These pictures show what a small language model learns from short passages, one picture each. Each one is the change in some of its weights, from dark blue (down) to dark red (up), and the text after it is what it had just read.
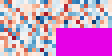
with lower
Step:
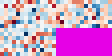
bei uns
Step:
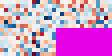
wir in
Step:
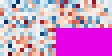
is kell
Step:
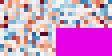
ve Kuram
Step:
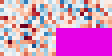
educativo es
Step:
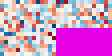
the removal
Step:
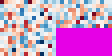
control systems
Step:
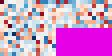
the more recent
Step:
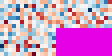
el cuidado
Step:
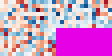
confere um
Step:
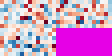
has become a
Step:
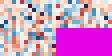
contabile pe
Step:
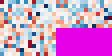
of patient
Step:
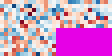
trust and
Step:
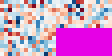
a foraging
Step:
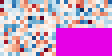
includes many
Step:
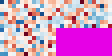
extent of
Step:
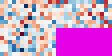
the complex
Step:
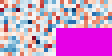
than through classical
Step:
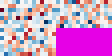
disorder of
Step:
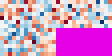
In einer
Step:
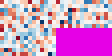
das comunidades
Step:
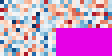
collection, in
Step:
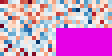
на их
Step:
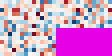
that apart from
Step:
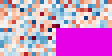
case, the
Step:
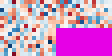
is done per
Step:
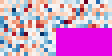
bir sebep
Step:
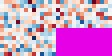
and India,
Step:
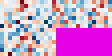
A fase de
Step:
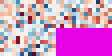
water. A
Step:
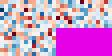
prevenir la
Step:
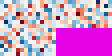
de liens
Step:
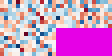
la realidad por
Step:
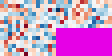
as an end
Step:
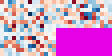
para uso
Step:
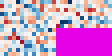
ga ni
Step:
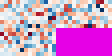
of productive
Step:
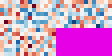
as follows,
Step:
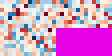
work during the
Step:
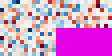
respondents show
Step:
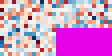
the world
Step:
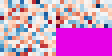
SL and
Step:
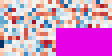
levels and
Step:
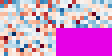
the risk of
